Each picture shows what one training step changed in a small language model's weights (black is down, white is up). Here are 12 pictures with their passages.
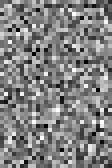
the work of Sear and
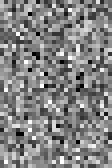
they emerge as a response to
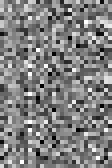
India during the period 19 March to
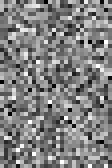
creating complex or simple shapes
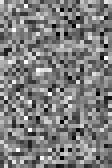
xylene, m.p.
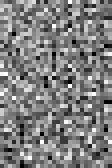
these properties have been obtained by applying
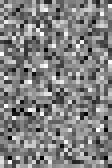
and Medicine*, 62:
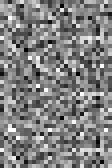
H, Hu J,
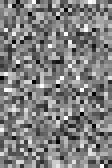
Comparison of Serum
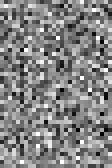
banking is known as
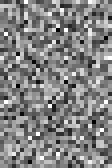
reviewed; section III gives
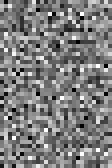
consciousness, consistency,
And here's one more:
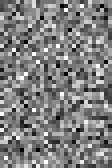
the desiccant. The pressure
